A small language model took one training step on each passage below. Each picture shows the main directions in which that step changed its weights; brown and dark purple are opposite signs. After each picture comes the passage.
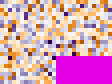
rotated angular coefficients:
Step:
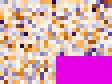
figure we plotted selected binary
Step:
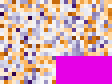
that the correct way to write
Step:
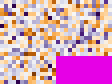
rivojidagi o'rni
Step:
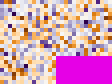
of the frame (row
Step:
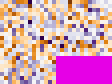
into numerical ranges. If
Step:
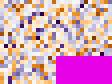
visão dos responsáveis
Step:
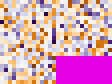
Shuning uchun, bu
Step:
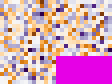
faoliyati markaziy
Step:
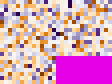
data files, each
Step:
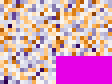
with $Z$ the
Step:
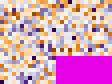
do have a very useful
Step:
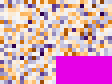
rules relating to
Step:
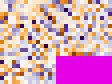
of the pairing function must
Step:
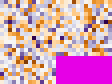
\partial / \partial
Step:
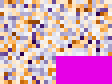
instrumentos internacionales que
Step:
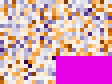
de prensa al
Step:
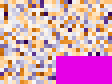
– filologiya fanlari
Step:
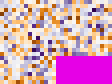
{author} {\bibfnamefont
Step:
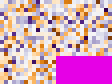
dimensão humana,
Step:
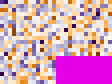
as follows. In the
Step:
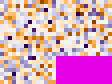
yang dikenai
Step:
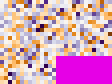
3-kurs talabasi
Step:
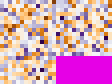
religiosa y una
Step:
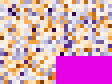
and SED for 3 different
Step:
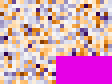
To calculate the variational energy
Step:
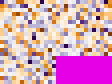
fixed BAO damping
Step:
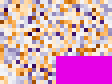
ou nos recursos humanos
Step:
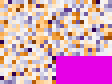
geral Gestão por
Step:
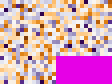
mujer “súper
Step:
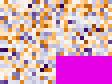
seekers standing in
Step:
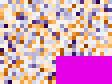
the clean limit with
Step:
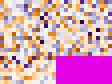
hij door een
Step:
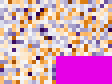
the non-Markovian
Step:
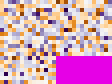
SE VENDIÓ
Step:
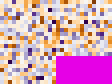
PN status from
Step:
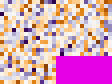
persoane etc.).
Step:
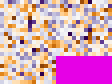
cuestiones de
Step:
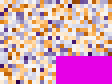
introduced is not minimal. We
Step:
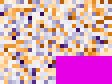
все основные виды
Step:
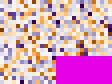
## Adaptive
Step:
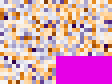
this is a sign that some
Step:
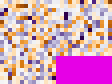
early Universe, which
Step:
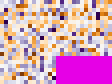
буйруқлари ва
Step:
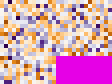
coupling through a conformal
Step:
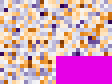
vaziyatga tushib
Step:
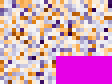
power-law exponents for
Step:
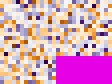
p_x \rangle \;
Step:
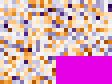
xlorid va kaliy
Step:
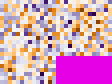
Recuperado el 8
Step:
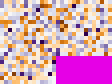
from zero capital; the
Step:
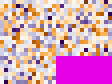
through one loop effects both in
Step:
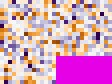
dynamics we aim to describe
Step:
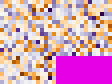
and Mukhanov did
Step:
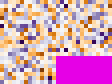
in the following spatial configurations,
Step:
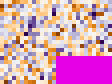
juda zarur.
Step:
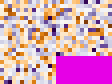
and convolutional computation,
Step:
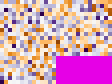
an independent tuning of Co
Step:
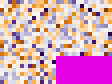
Z-score accounts
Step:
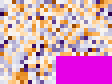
describe the space-time evolution
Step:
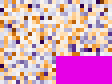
waiting-time distributions.
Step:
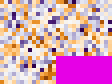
$2$-form gauge potential
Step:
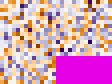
contração muscular do
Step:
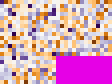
of the wedge. While
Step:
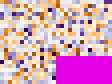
signal. Due to the
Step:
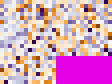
weak pressure coupling between the
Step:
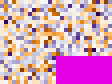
do Mundi,
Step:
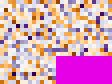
an odd nearest
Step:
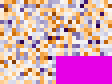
exposto, é evidente
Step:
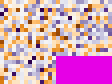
the resonant frequency shifts
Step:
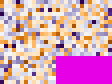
distance $\delta r$ within
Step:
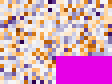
volt Schönberg
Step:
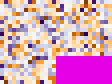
microlensing will at
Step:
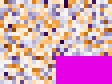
in this case, both
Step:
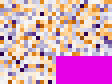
из нашего исследования
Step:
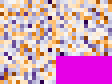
single--particle unity
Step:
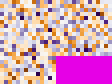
used for imaging did not account
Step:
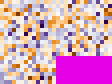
The **methodological
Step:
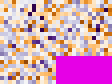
de Mallorca,
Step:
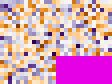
Por outro lado,
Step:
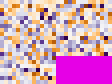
long-ranged tail
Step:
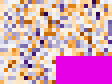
ishtirokida bir
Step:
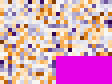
immunoassays for
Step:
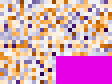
error is mostly a result
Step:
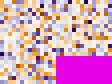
bactriana*, в
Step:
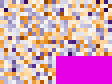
468 Ergashova
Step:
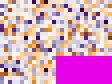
yazarlar tarafından
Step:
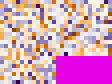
change of frame with a complex
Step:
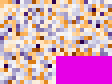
\theta} + 8 V
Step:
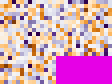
беременности без
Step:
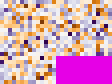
durante la primera sesión
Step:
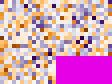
sus resultados pueden ser
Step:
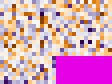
consistía en los datos
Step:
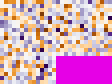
construção do tecido social
